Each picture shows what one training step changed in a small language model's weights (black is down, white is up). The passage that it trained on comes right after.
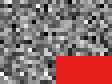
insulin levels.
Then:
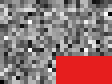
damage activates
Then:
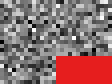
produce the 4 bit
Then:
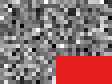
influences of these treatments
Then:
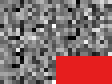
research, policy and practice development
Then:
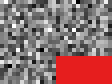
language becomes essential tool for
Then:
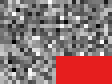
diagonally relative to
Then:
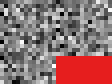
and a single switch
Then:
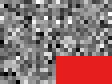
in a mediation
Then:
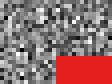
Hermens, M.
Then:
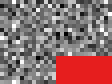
it can be your thesis
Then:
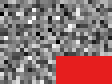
and that they will do the
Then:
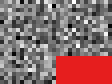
for continuity, and
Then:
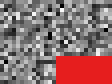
into the 21st
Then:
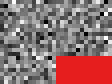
a_f is the final
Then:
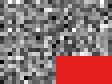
period of rapid
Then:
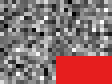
model. A mathematical
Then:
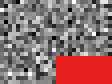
ways to measure depth -
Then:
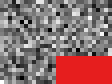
that the publication of these
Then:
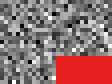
to the sheer range of
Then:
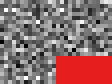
be seen physically with
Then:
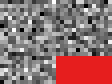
public opinion can
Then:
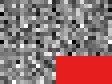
to the “request not
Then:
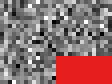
causality or linkage in
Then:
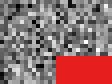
the binomial,
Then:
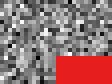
One of the best possible ways
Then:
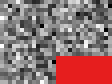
teachers strongly believed
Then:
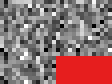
This piece fully
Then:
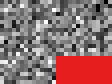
3 : DIDI
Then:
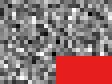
on the features extracted from
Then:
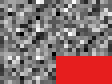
atoms during simulation in comparison
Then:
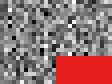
ability of concrete structures to
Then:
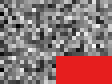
and save everyone.
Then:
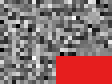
Naval Ship
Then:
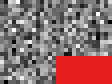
metric, introducing training
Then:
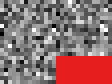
is located 100 km
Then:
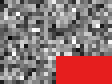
use their time. It represents
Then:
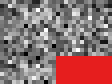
that what is needed are methods
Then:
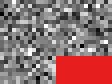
is the immediate
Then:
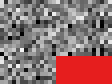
encouraging the use of
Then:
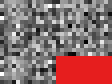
dog a bad name
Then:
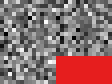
Vision sensors are now
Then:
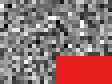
trained on huge
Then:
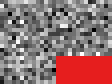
They fully overlap,
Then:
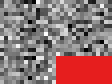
The aspect ratio ρ
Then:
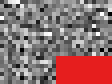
they are already familiar
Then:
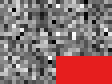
one inventory but also
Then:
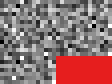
is some $k \in
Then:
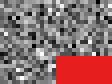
in *Prangos
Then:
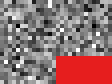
synthesising information already made
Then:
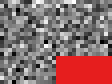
were used for estimation of
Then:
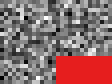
shame may be. It
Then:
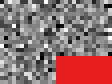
original file. Figure 8.
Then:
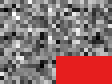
5a and 5b,
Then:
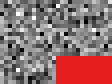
that in this particular case,
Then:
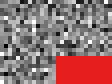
it is a viable
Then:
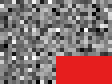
the liquid limit,
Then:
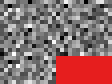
subsite Site
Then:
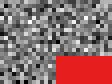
and suggest its potential as natural
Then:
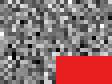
building physical strength, women could
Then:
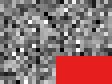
professional experience - a broad based
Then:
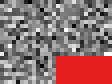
Training and Circuit
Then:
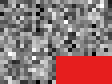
the best of our knowledge,
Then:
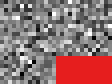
> Data). The participant
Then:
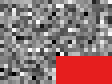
visible with the bare
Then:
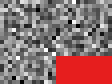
factors and in special cases and
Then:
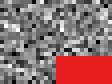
impedance material such as
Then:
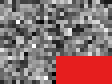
industrial product that is based on
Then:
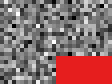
elastic modulus
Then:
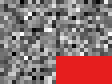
nurse plays a critical
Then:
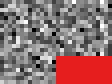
value of r is greater than
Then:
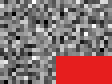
University, Guntur,
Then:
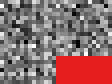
to conduct experiments to
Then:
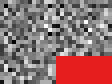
by using the removal
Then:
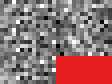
the accomplishment
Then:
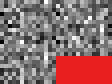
and consist of products from the
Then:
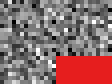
systems and integration —
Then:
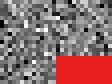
of the Eulerian
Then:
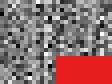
in the market. Therefore,
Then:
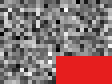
Their claims for
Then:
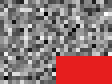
= \theta_D
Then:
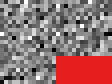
been struggling with
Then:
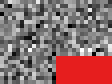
and examine for health issues
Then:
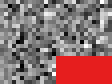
needed to validate the
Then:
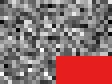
25 member countries.
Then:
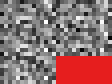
management and alternative energy
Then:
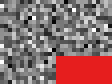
implementation. Also both open
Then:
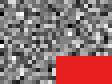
and contemporary
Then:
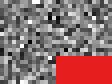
woman in an
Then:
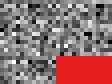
heart * * *
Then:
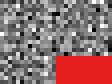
of Chemistry,
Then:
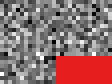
the scope of NER
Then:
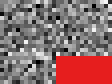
(IX) plant
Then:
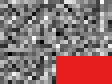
identified. The failure by
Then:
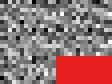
fully interpretable decision
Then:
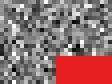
Type of Breast
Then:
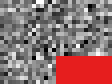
kurtosis is
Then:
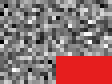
and the column
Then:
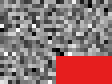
A Memorable
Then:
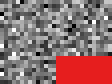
impulse buying
